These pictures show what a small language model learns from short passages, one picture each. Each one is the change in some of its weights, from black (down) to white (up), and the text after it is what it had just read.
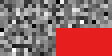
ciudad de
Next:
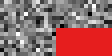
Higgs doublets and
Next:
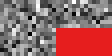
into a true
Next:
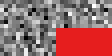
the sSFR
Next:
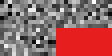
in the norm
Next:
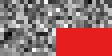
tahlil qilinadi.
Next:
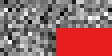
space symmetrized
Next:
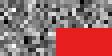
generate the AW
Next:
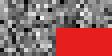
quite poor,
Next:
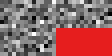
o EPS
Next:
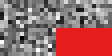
occurrence within
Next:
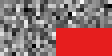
the direction of the
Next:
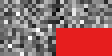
lugar de
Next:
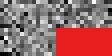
com base nos
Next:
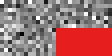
será possível
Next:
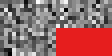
time $t$
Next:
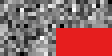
menos 5
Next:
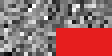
either base on the
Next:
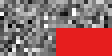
Grecia y
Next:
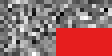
a superoperator taken
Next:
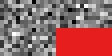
SM width. The
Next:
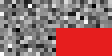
technologies and
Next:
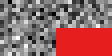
in perfect agreement
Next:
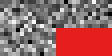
in heavily
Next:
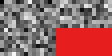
we need the value
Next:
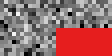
total number of times
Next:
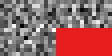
the case for five
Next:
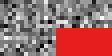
darajasini ham
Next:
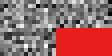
o público
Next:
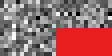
well known as the
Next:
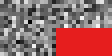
A multilayer
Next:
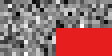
be explained
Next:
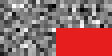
the expansion coefficients.
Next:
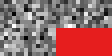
derived from the
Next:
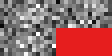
is markedly
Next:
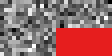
et al.,
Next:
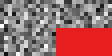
кічу і
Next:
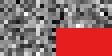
and pulse
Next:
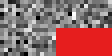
Lett.\ {\bf
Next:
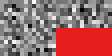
the binodal
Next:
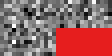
at the resonant
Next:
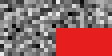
more powerful
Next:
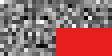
In patients with a
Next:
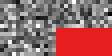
a fast and
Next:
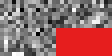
der var
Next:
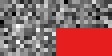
useful in the context
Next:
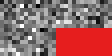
caused by the
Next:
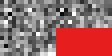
el cerro
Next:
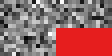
we plot the value
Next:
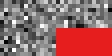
el general es el
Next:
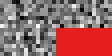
the soft and hard
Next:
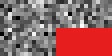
average computation time for
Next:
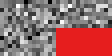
participantes se
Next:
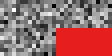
contributed to the
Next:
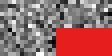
for Astroparticle
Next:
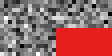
review and future
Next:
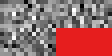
its plane parallel to
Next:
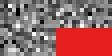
shell shown in
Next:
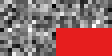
whose current location is
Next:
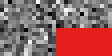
could in principle be
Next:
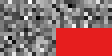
30$ GeV with
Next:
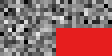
lado más
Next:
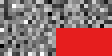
ўзига хос
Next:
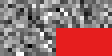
two distinct classes
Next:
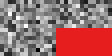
realização de um
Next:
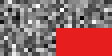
A lending
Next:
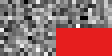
foi colocada
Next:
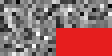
to be along the
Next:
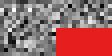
Although the ratio
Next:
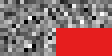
many of them obtained
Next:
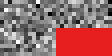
o início
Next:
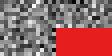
and not on the
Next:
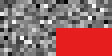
to decode the
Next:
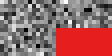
But this symmetry
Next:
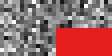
dwarfed by the
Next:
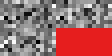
до IA
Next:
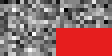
does not depend on
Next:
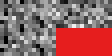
common theoretical tool used
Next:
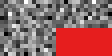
in a system,
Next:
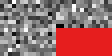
by optimizing over
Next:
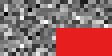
vazamentos no
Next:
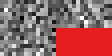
and remains constant for
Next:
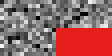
anneal the
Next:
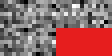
measurement beam patterns should
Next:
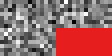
tashkil etishida
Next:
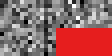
sensing range
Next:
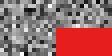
absorb the indicator
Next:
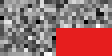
le combat à
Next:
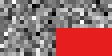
degli studenti
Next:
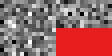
be written from
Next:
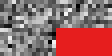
tizimining barqarorligi
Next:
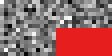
Mota, and
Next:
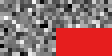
interested in black
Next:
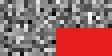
uma ideia que
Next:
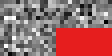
keep the k
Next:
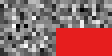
the value where
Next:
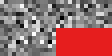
наукового до
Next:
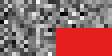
por el que se
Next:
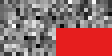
at all but the
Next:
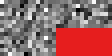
events, as seen
